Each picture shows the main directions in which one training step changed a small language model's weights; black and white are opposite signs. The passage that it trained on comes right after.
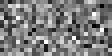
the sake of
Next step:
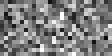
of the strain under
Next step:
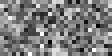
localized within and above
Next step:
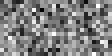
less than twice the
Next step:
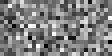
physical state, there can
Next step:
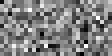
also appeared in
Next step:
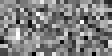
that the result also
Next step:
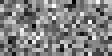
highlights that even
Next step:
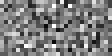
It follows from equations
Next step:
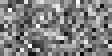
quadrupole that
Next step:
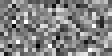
For a doubled space
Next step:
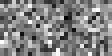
simple corollary a special
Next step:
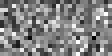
is populated at
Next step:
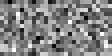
the peaks becomes more
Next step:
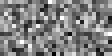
of the Gauss
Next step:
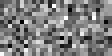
by symmetry considerations,
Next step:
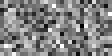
remainder of this
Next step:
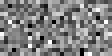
we have, from
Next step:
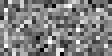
lattice viscosity terms
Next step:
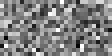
start by introducing
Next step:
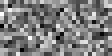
complex conjugation
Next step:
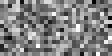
proof of properness in
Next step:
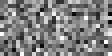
to arise from a
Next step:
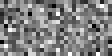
ideal of $\I
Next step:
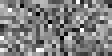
technical abilities
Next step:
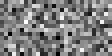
dimension five. We
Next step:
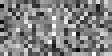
during the actual
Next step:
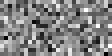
+ \delta$ with
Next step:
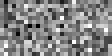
AGN torus
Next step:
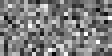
we find that for every
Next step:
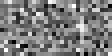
the pressure function.
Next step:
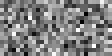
ample divisors.
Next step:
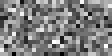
older connection
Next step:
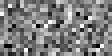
result of the dependency
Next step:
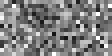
compact complex manifold with
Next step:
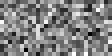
to enable effective
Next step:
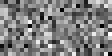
above discussion leads to
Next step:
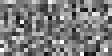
the nucleus,
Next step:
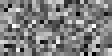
class of all computational problems
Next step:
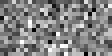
given Cauchy
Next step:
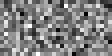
--- the same argument
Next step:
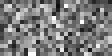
if $\tau \in
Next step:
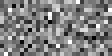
counterpart in
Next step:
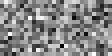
on the fifth
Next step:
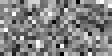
adapted to obtain
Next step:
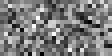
control of one or more
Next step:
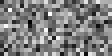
especially during
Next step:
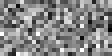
improves as the number
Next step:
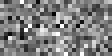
tortoise coordinate
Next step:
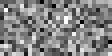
estimations of dimensions of
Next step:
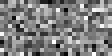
conjecture is namely
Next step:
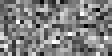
that $\gamma_M
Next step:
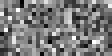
many objects indexed by
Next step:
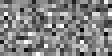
See the main text
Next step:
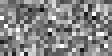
5 propagators, shown
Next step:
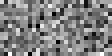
% TODO
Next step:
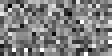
determine which of these
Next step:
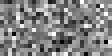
the Fermi
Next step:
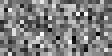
alternatives have been proposed
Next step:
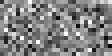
which therefore have to be
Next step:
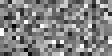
The energy density for
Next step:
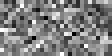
complex symmetric shifted
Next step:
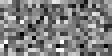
a wave, and hence
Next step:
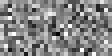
splitting. Let
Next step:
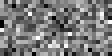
using a Schur decomposition
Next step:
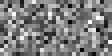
compute the entanglement
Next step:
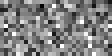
6 continents),
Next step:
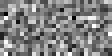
(the results of
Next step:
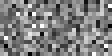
An explicit calculation with the
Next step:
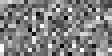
Theory Appl.
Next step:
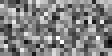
is also independently
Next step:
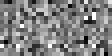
the steady state
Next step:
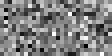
expected to smear
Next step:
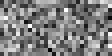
entire system. The
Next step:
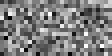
originally investigated
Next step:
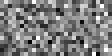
two neutral atoms
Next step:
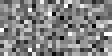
We construct first the functions
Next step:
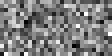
gas) has been observed
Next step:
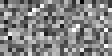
brackets which
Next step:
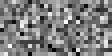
from a simple calcuation
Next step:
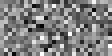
tracer. Here we
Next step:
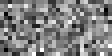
of $G$. Then
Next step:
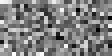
a compact set of
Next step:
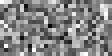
a meromorphic function
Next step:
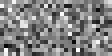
of parasitic
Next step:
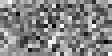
is drastically
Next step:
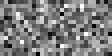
of the fourth
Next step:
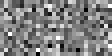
distribution} }]
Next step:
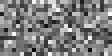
used $\alpha =
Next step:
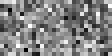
\rightarrow \pm
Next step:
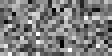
us to move further
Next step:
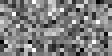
used to analyze the
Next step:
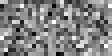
measured from the threshold
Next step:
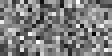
powerful and the result
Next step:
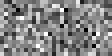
polar coordinates and
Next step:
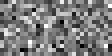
other so simple characterization
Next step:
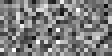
the first step, to
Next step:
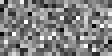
effects from a probit
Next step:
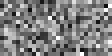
are used when you
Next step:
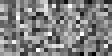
the Moufang
